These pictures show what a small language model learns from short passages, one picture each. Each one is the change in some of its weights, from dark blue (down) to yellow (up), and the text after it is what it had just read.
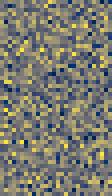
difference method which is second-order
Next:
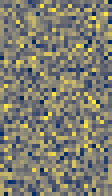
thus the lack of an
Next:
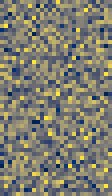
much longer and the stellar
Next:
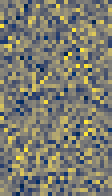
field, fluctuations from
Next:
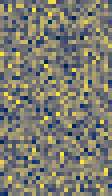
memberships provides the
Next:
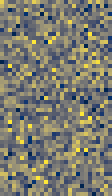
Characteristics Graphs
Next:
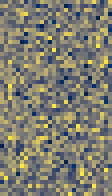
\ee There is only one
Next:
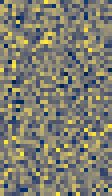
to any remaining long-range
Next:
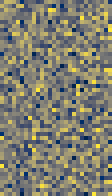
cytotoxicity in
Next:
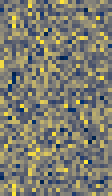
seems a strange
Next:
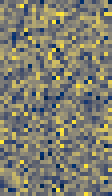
investments. countries and
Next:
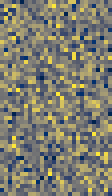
exponential moment prior based
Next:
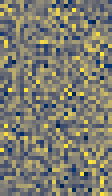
transformation formula $\left(
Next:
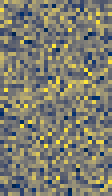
the additional, $m$-dependent
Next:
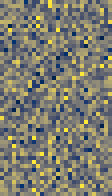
Moscow State University}
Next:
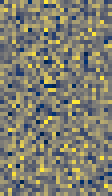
to a specific literature
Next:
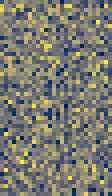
further processing. 1.1
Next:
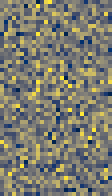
between BS and user is assumed
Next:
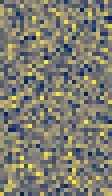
uniformly compressed grid
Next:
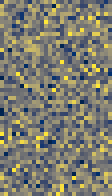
the technique was validated.
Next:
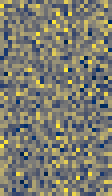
subtle because only the center of
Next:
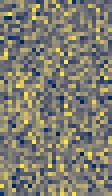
of what observations should see in particular
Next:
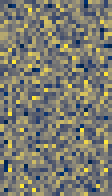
we aim to estimate the
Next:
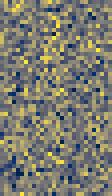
the required output format and
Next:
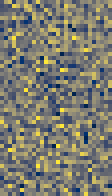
crown length does not
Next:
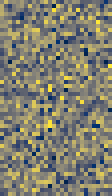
the distribution of $Y$ is
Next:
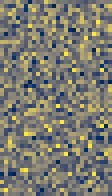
with our approach. For particle
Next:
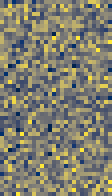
the acquisition cost of
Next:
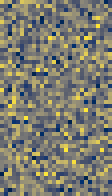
fraction of the computing
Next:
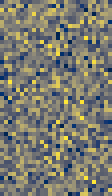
students manage, resolve, and
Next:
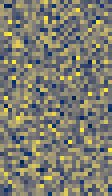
on the specific requirements and
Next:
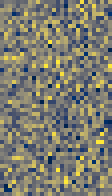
Bingol ²Ege
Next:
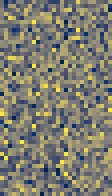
(C3) After seeing
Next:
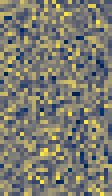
of the timber, c)
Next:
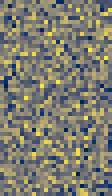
is maximally symmetric. Hence it
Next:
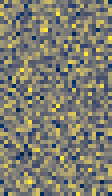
former space to the basis
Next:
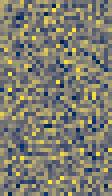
the interpolated velocity
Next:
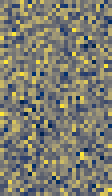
I will, by putting my
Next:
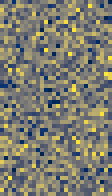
are very sensitive to pH,
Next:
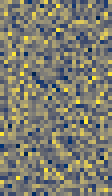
The solution of the problem is not unique
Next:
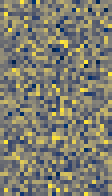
E.~Gilleland, and
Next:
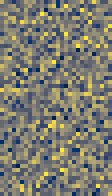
Singh (2017) observes
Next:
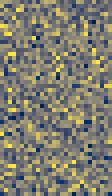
action functional unchanged under the
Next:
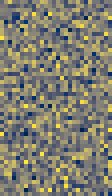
MSU High Performance
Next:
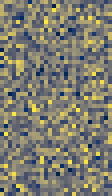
the exception of requiring a
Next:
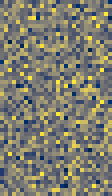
threshold can thus be
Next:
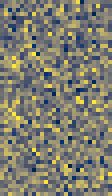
\in T_p M$ and all
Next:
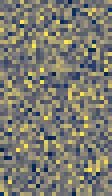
discretization of a
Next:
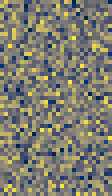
region $0<r<1$ and
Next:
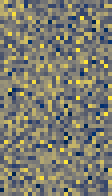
calculated by performing measurements on
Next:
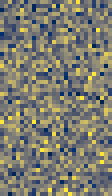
\leq C \mu_\lambda
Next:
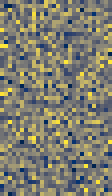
opportunities in the form of
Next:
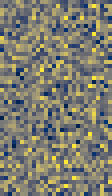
by dirty paper coding
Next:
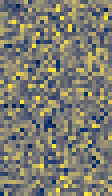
of $g$ and the fact that
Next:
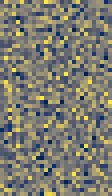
to section 1 for a brief
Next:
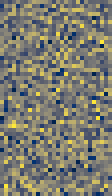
\text { with } -\lambda
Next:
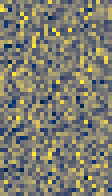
of chromatic joins and
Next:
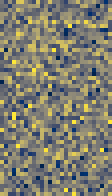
phenomenon in (not only
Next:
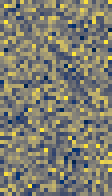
efficient data collection and fire
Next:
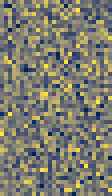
on HOMA-IR values
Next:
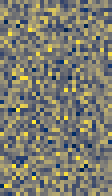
and Liu's family in sign
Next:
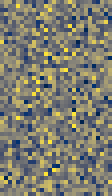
following definition. Definition. If
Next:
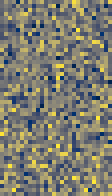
m\left( \theta ,\varepsilon
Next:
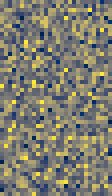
flashover numbers by
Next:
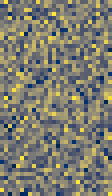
dissolve. Events
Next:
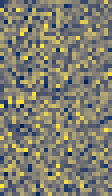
literacy; but if we
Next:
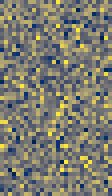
(BDNF) is considered
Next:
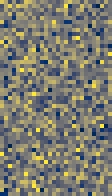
linear functionals. Evidently
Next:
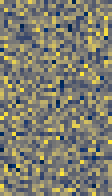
take the albedo of the
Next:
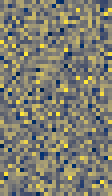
is straightforward to
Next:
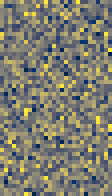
on ADVANCED
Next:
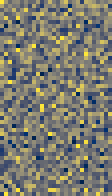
fact throughout our
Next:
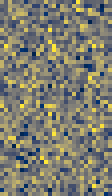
\gamma_{14} \otimes
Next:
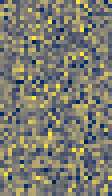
Targeted Attacks on
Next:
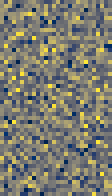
claims not directly
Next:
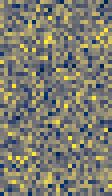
where $A_i$ and
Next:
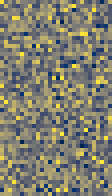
ones. Hence, low
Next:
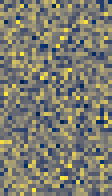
process as mentioned in the above
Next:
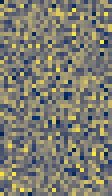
transactions.” Her
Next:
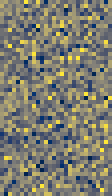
These species determine the
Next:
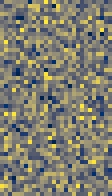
that the AM method converged with
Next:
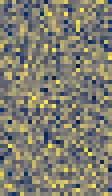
in benzene solution a
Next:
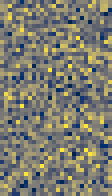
in the numerator is exactly
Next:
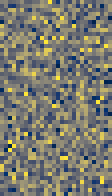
$(\xi,\eps)$ solves
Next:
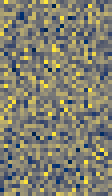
the errors produced by an
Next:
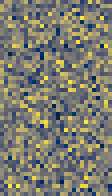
count 2.75 lacs
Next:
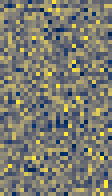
information sharing. Therefore, its
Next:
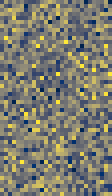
point becomes unstable as
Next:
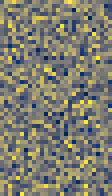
harassment after publishing
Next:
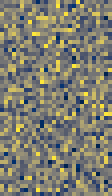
circle (2pt)
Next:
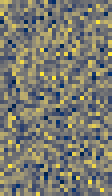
shown separately for \tauh
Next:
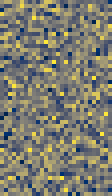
choice of the exponent
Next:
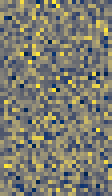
of art therapy was
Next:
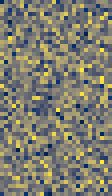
used over a billion elements to
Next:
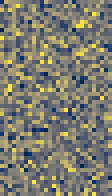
dilemma for public health
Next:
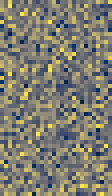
reasonable request.
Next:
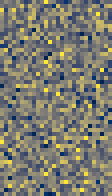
using a different argument.
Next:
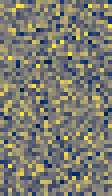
higher than or equal to 6 is
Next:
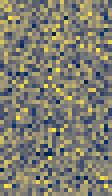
the end of the $i$th
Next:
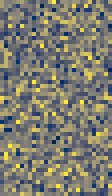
holomorphic family of compact
